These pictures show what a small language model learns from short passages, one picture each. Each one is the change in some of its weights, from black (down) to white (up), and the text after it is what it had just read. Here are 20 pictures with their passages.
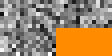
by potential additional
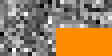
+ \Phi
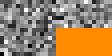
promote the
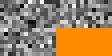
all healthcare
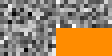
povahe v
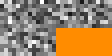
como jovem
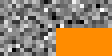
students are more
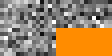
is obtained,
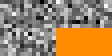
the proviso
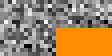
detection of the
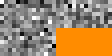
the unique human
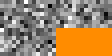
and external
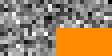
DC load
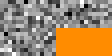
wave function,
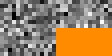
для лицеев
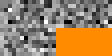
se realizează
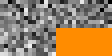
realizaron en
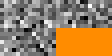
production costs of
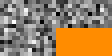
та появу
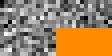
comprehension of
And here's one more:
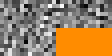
mAbs was
